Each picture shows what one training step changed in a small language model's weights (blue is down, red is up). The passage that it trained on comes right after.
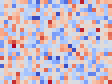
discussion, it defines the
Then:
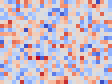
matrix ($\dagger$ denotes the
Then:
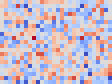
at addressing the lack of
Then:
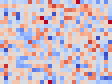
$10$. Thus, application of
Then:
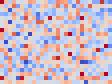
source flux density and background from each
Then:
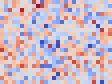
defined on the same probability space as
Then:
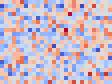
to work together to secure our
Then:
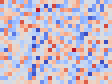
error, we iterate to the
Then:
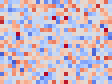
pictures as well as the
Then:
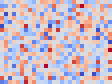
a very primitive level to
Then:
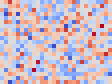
\tilde \Lambda_\omega$
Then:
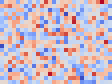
mountainous areas.
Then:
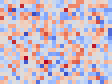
prices are not allowed to
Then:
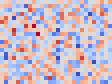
for some $\delta >0$.
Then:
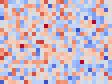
in the simulation reliability
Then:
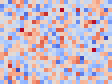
in Canada to use
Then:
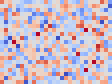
of $P$ are the values
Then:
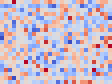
turbine system. The
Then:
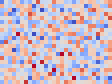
explores the realms of
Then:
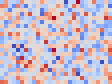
applications, while offloading
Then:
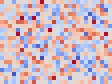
for the first ($\alpha =
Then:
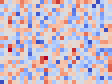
preimage of the
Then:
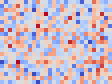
for the pardon to take
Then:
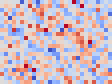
Adjusted R Square
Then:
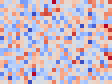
lower for both the highest
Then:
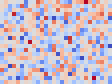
+5% gain reported in
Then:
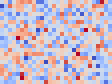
$\Phi$ takes to a
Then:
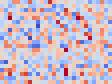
when utilizing the formal sums
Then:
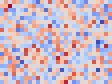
or actions mean the same
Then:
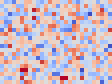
Riemann solver for
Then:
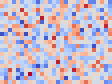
2.9 Relation to the
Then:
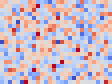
each $\ktilde_0$
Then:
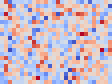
in the SE Clump
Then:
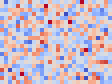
general appearance of a plot only
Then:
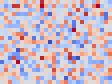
determine the trees with the
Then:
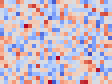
of slow manifold computations in
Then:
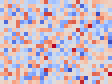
processing technique. The
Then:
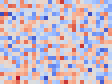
function of the cycle number
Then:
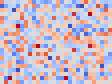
is a {\bf measure}
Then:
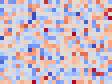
phases. The first phase consists
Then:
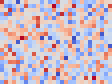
explore the state space in the
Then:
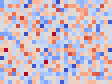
necessary but not a sufficient condition
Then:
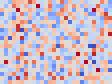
as mapped by a dataset on
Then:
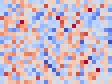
light curve for maxima
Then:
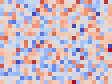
the emerging field of the
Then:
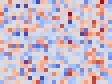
via lepton deep
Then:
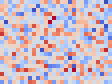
| VSU testing ground,
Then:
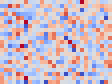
can be used to prove a similar
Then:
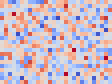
basic characteristics of link
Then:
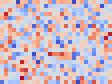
Time \end{center}
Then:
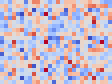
personnel also have impact on
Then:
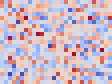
same rules which determine the point
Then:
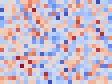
($S$ is then realized
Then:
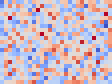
they defined themselves as
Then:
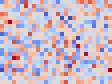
seen from the summary
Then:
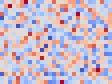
space missions looking
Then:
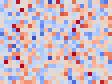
\medbreak Combining Proposition
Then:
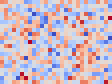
of two Gaussian functions.
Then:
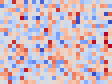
new combinatorial approach to the
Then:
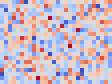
increase in return users
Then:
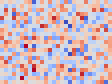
equations}, Comm. Pure
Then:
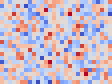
the most important spectral regions for our
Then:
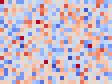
there is no path in the
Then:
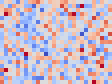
some moral mistake
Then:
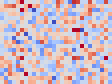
several complex algorithmic methods specialized
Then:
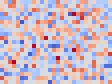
scaled AFO order and
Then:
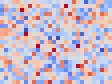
could have eliminated level
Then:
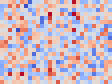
our approach tends to
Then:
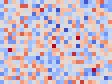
brake work. The
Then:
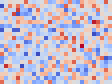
will take advantage of the above
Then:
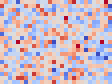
necessity of SRFs
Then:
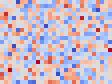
0). \end{equation}
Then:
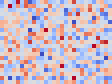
destruction of aggregates
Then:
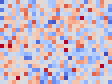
following theorem of Shimura
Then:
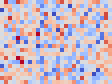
mechanisms, and further learning
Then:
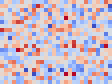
and speech embeddings
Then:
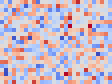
immersion activity deteriorates
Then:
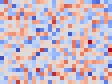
matrix". The SSN matrix
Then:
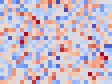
enables niobium
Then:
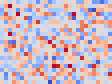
process (3.14) for
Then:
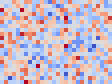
Last Theorem as compared to
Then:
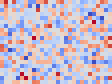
in two redshift bins.
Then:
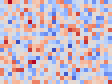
possible means of alleviating
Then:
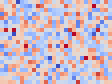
superscript $A$ and the
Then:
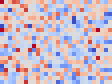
Negeri 08
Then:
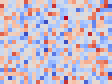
collisions is consistent with
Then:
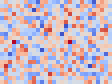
with the description of a new
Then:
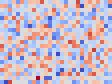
identified in adolescent
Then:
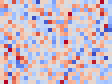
delay variations measurement for
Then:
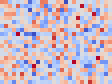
traverse the edge. In the
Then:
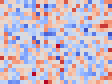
a \in A, b
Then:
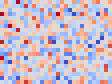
However, we noted that
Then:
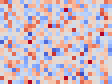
in suitable coordinates (for
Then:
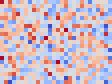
eddy current system Figure 2 –
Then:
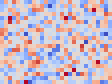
such as working class and
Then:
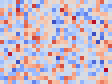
are invertible, we
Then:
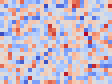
tools to study the correlation between
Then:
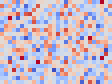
overall feelings from
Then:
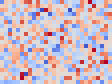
induces a commutative diagram
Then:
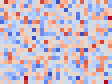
and links, respectively.
